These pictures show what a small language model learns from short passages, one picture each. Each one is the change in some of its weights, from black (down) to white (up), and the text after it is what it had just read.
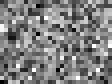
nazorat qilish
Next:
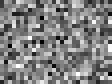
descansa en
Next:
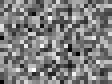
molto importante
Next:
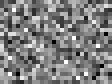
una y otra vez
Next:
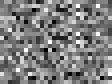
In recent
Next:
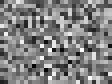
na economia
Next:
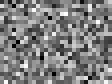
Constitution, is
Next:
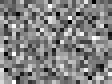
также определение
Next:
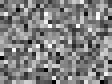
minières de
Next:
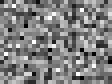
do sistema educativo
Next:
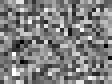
17 Chengde
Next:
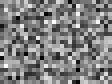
tartibi haqida
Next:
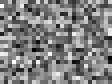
«В том
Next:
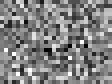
procesamiento de
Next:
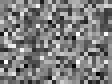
Para ello, se
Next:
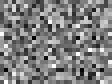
ahamiyati 484
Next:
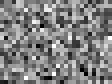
culture, are among
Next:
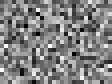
tarjima qilish
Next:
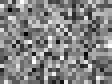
детей, их
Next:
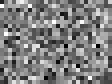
в Китае
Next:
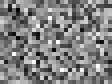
Davlat va
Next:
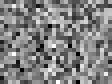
holda ishlatish
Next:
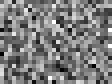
со стороны
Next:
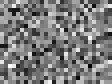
культуры и
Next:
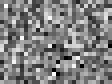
mas como o grupo
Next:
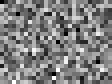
with heart
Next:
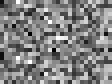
of the formation of
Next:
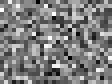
at the level
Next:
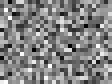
Tiempo de
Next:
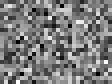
conceptos y relaciones
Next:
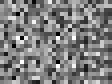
vida humana se
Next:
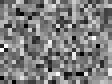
futura. Este
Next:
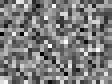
integration learning
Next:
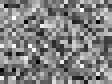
perspectiva conceptului
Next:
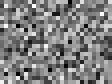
de acceso a
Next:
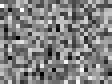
Аслан ин
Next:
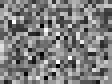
empresa, já no
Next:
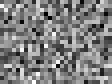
aplicável a
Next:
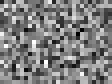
relacionarse con una
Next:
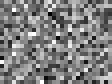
algunas técnicas
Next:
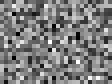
com documentos com
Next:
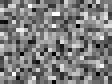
International License
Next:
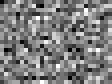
a variação
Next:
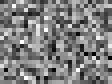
no fue considerado
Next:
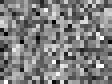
PI FM
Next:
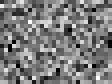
професійної освіти
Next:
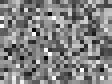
dan metode
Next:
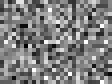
darajasi sifati
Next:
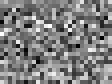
kış aylarının
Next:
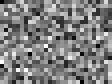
un conjunto de recursos
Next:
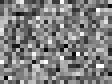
Gran Buenos
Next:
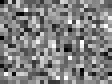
didik menjadi
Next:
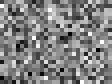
Kon- texte
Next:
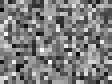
texnologiyalari, amaliy
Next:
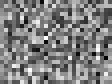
población de
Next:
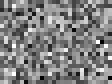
davlat tomonidan faol
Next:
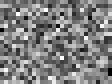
precisione di
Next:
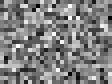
tracce in
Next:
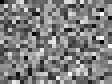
afin de faire
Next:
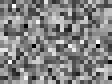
ijtimoiy faktlar
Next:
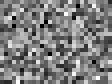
shakllantirish imkonini
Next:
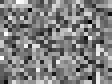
за участие
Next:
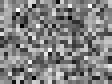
В последние
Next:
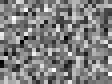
droit José
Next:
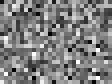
para compreender o
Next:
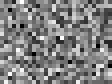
бұл ана
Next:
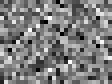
setor e sim
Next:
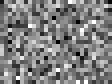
aparece a importância
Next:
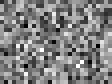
technologies. It is
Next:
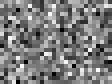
недели, и
